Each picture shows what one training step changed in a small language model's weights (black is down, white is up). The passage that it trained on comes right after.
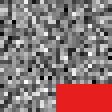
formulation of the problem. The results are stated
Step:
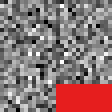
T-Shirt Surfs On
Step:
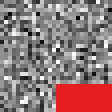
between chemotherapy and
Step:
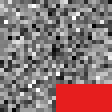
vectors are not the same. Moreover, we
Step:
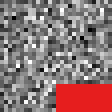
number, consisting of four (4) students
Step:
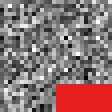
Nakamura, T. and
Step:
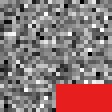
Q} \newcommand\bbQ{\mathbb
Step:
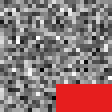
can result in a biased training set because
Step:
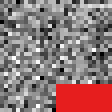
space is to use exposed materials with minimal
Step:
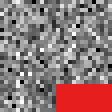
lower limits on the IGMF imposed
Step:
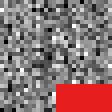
explicit calculation and much research focused recently on
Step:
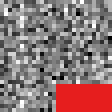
and prevent wanted solutions.
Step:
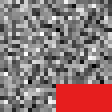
observationally accessible stage of massive star
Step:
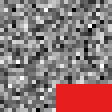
University, Nigeria. ²Department of
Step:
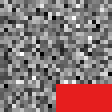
like Amazon and eBay
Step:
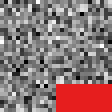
drivers in different OD pairs, obtained
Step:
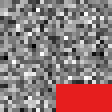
bijections which connect points corresponding to
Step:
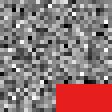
## Abstract Spectral control of
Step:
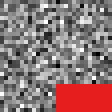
4 indexes. The standard deviation is
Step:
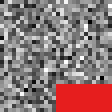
is co-directed with
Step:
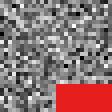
in $F_N$ occupied by
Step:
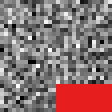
the chromosome by a single
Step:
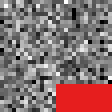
the case of Bose-Einstein
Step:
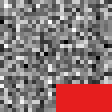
the objective function is highly nonconvex and
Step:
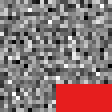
step potential of $0.3$
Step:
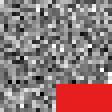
of $\minsuff(v)$. There
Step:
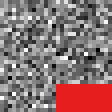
invariant with respect to this action, we have
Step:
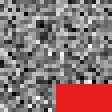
morphology and homogeneous chemical composition were
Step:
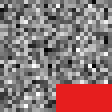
v_j \end{cases}$$
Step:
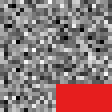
the various calculations which may partly be explained
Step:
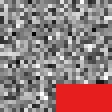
is required in this field. Because of growing
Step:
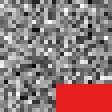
tends to privilege a linear
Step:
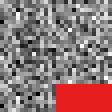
including irrigation of the ear canal and
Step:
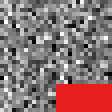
Maharashtra to Provide
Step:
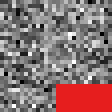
remain well defined during the fRG
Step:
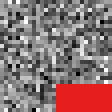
odd.}\\ \end{array}
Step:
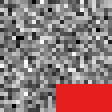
influence of DMO marketing activities on
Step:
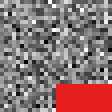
be connected with the using of the methods of
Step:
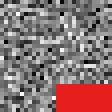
points\footnote{These points may also lie
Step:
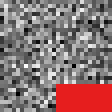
is often characterized by measurement of the
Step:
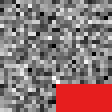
action of autoadipocytes
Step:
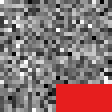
there are no studies investigating the effects of
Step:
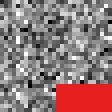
(interpretable as a proton cloud
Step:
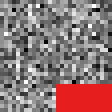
Over the last 15 years renewed efforts
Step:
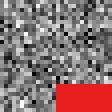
the coding theory here, but we explain
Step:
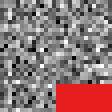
the "Eat at Right
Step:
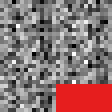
GROVE Galapagos
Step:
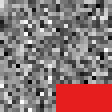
this ordering in the plane and also show
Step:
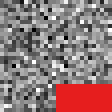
integral value. This paper explains, why
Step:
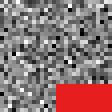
postoperative sore throat
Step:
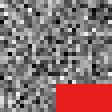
that the majorization formula holds for a wide
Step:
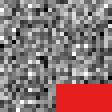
(Figure 7: X-axis:
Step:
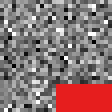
$\Delta e_h(\boldsymbol
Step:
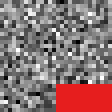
out using a strain gauge signal. The strain
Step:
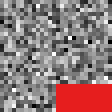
the matrix of which the trace is taken in
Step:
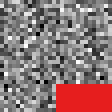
of thyroid nodules is
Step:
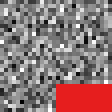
ratio of the soft masses and hence they do
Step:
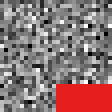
Teaching. Cambridge University
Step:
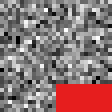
\begin{align*} &c \in
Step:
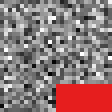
of the individual paths in the collection.
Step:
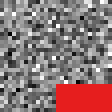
unfavourable conditions. According to
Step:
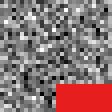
Fig. 5. These dot eutectic
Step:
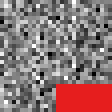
the former it is left as a
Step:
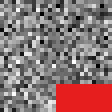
aerospace materials composed of alternatively
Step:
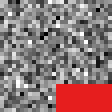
Output for customer satisfaction
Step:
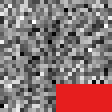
enter majority to produce the output,
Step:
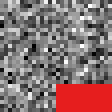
characteristic Brillouin frequency shift
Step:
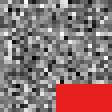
programmes are pursued,
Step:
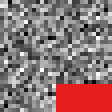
when they initially start up.
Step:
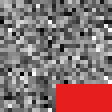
the numerical results. Suppose the number of photons
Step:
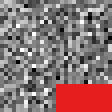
, \end{eqnarray} with the constraint
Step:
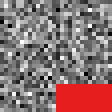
the gap was shown to considerably enhance the
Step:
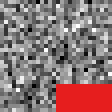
configuration of fibre orientation in the diagram,
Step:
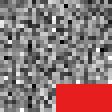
here. In one dimension, for instance,
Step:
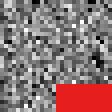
nats, etc. Throughout this
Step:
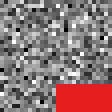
$L_{\text{distill}}$ to
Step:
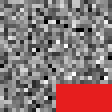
the mathematical description of objects whose richness
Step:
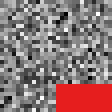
of breast cancer of all stages
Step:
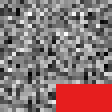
\end{equation} Thus, for the
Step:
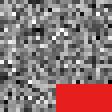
G_\tau$, which comes down to
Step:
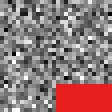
a score of 1 for the item
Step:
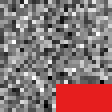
text-based strategy game. A.
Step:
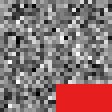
and introduce our D-Mapper and
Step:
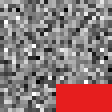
from $\theta$, which is given by
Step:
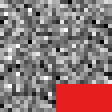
that the doors are closed because the
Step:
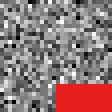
acid from the residue (R),
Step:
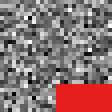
Daniela Ioana
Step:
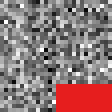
to continuous spectra in gases.} This observation
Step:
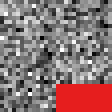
item regions yields region-level features
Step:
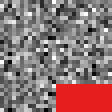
\centering \caption{Upper boundaries for
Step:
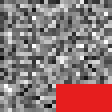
Namdari, Shahin
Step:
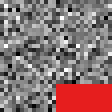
from high pressure water has been designed and currently
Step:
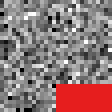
in blastwave propagation speeds within
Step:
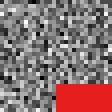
principe de r\'eaction in
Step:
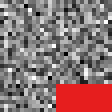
that the mean AST level was
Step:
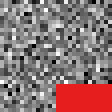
contributed to material growth optimization, and
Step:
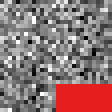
manifold by immersion, then the submanifold is
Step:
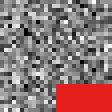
approximately twice that of the initial
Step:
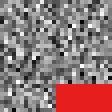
in the other half of period stops
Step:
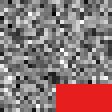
we simply added the word "not" to
